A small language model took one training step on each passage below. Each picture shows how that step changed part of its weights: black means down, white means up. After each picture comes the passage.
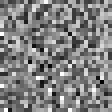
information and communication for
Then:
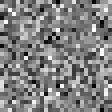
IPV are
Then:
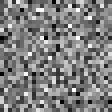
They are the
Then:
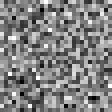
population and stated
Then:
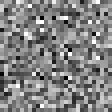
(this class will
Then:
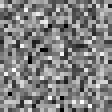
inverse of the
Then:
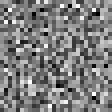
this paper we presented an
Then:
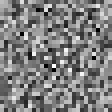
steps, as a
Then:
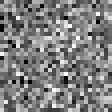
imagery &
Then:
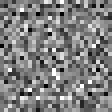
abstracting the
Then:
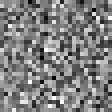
and electric power
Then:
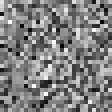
by Unicode
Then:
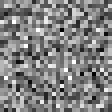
of body iron
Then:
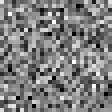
motivation to we
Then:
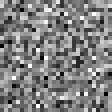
beings per year due
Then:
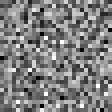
waypoints within
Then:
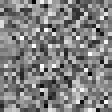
in the engineering
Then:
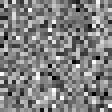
Our mission is
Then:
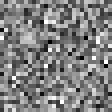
and fall within the
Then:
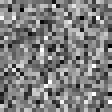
toxin, was
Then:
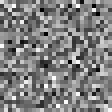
this research, $0
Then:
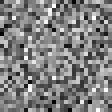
along with its
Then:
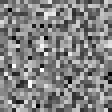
is a consequence
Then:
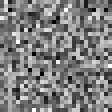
this method is described
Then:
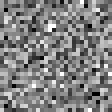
Total energy
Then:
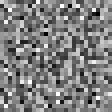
this paper, the
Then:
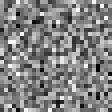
subjects and few
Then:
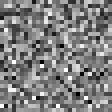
of their lack of
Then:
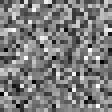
different types of variables
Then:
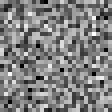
transmission and distribution
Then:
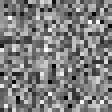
of wearing
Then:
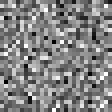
exposed, what
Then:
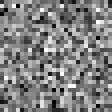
and neutral
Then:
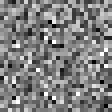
resources linked to
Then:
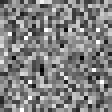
the recirculation
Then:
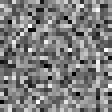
above. Since
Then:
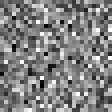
free surface
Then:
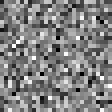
made to combine
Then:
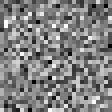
particularly a concern
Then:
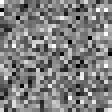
muscles in
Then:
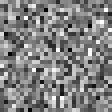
has infinitely
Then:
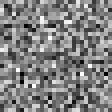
on *C.
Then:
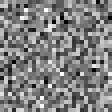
Humanities and
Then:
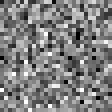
negative assessments, when
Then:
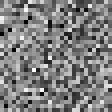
drop of the
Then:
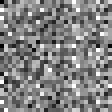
reason for
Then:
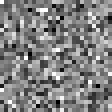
even perfect number
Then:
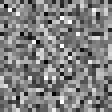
and the harm is
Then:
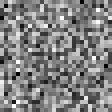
government of West
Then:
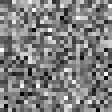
for civic
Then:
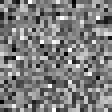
The students begin
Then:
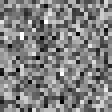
and each type of
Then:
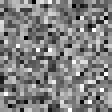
in the design, the
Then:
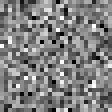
The ALARM
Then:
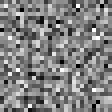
contingency table
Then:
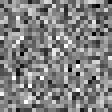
between *timed*
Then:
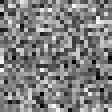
the courier
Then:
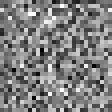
\times dx
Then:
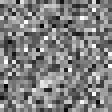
to anticipate
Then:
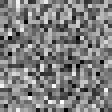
because most of the
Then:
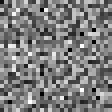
2), cooking
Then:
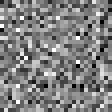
removal remains
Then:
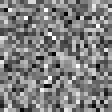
forms the final
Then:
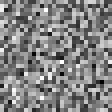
placed at the
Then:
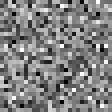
transferred to the
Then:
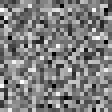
tillers, and
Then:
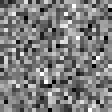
variables to assess whether
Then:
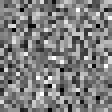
usability, as well
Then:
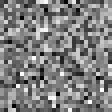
that the teachers
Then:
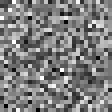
authors of the
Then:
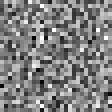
reviews as negative or
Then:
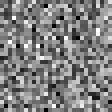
the collaborative management
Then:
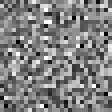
different than English,
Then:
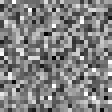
a broad
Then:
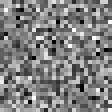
height. Cob
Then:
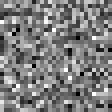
of outcomes
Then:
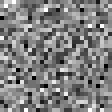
solutions to the
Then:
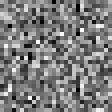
less abstracted
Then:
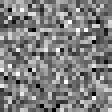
not be dated.
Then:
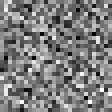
to the decrease
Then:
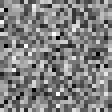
linked to
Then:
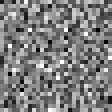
considered as a dependent
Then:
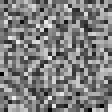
This agenda
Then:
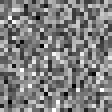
paramount importance
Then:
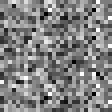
to serious
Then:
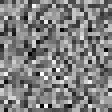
need for deep
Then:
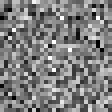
Post Hoc
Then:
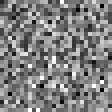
constant value with
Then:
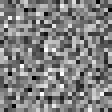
and leave the
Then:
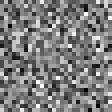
thus the distribution of
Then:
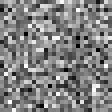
promote confidence and
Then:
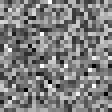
European Society for
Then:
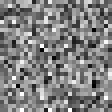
of the study show that
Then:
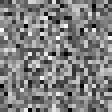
explore the physical
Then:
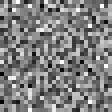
the concepts from
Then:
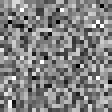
rated their experience
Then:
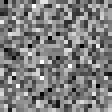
to various diseases
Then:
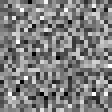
this section is to
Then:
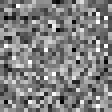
and Creative
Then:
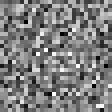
networks enable
